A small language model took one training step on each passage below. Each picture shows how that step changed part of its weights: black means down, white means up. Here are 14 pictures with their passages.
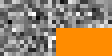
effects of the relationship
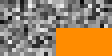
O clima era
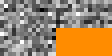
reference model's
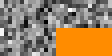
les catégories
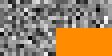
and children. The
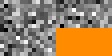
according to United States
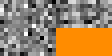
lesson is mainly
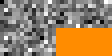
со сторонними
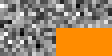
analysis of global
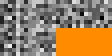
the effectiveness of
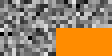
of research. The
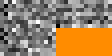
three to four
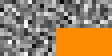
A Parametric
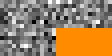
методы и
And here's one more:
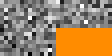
fundamentally new
